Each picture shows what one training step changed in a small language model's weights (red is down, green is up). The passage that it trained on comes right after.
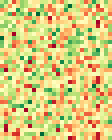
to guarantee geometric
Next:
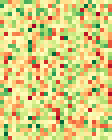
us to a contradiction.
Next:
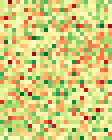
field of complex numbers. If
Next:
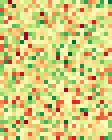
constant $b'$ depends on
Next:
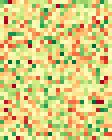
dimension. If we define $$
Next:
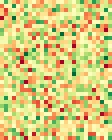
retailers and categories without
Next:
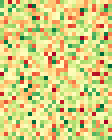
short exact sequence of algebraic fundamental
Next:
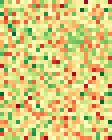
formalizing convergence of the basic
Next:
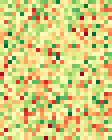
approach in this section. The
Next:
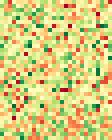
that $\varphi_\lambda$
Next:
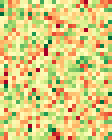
linear terms to the limit in
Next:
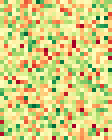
\mapsto Z_t$
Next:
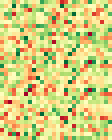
of $f$ (which
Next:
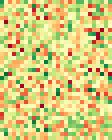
research will focus on
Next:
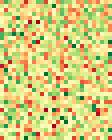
\item $u\in
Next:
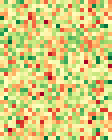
the profile is determined
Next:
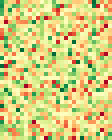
vanishes, an element of
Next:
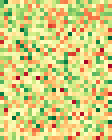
the pressure difference between the
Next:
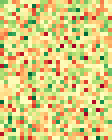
underlying IRK scheme
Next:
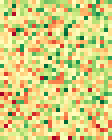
of~$\Gamma$} We need
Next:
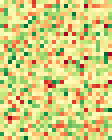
Step 8 in fact
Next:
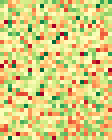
hospitality of
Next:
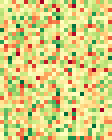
It is important, mainly
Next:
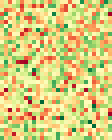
\leq \dim M
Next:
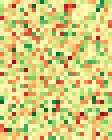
Frenkel and
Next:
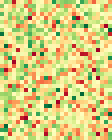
(\overline{A} -
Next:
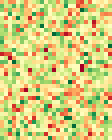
$Y$ meets
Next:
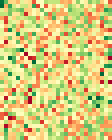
these cycles have only
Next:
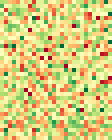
nonnegative integer, we will
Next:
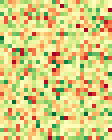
variances equal to
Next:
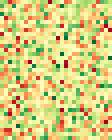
radius. We first establish
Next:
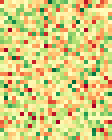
switching operation
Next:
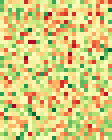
one must deal with marked
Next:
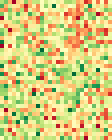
variable stands for the
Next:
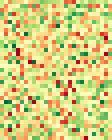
Random measures considered here
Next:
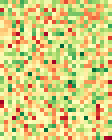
is distributed like the free
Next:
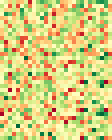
3-space. The
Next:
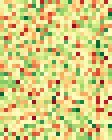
\lambda } = e ^
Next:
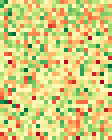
the three possibilities for
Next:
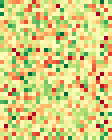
positive steady state through Hopf
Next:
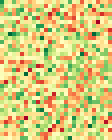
we have to exclude the
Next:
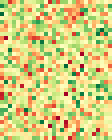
pointwise closure on this
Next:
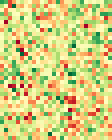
enough so that $|A
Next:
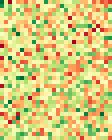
such diagrams can be
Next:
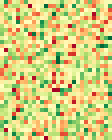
shallow water
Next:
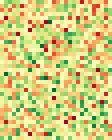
3mm \noindent {\it
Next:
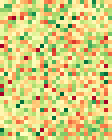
V_c$. Let
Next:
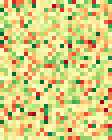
normal and there is a
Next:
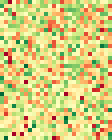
a ``computational
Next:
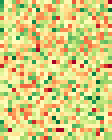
have the following chain of
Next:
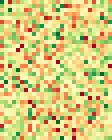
does not make sense since
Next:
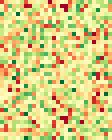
Office. The
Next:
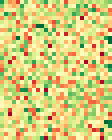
with three different surfaces.
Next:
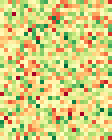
of Tarski's
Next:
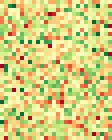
to comment on the
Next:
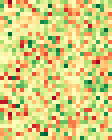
x=0$ for any
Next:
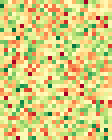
consider $J_2$:
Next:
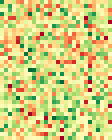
same form as that of a
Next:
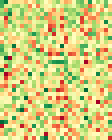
the dimension of its kernel,
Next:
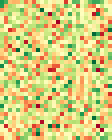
this shows that \[
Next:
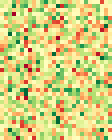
of three letters}
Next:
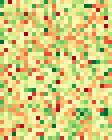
eigenvectors. For
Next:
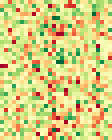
cofibre sequence
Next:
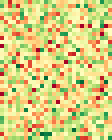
4 parallelism classes,
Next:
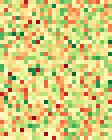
\item $F$ be
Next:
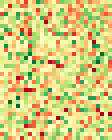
- \mathbf{A}
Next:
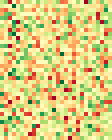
for large $t$.
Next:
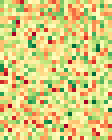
Now we define canonical model for
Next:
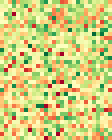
of Hopf-Galois
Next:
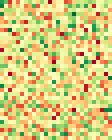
absolute constant. Consider the set
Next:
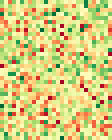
algebra is unique up to an
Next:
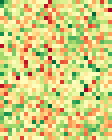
gives the desired result.
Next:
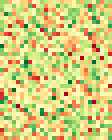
by defining, for
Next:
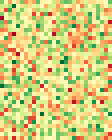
case, the effect in the
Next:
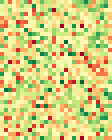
ring. To prove the theorem
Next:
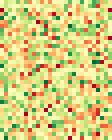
contents of this paper.
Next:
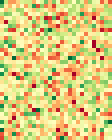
compassion with test case
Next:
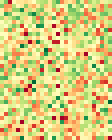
that the operator $A$
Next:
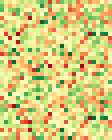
g_1$ satisfies
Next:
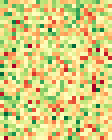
for the metal,
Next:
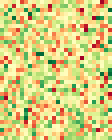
with basic Nevanlinna
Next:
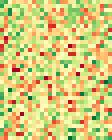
the same. Consequently,
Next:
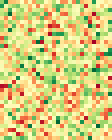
the theorem becomes then equivalent to
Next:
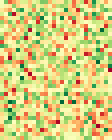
I dont understand}.
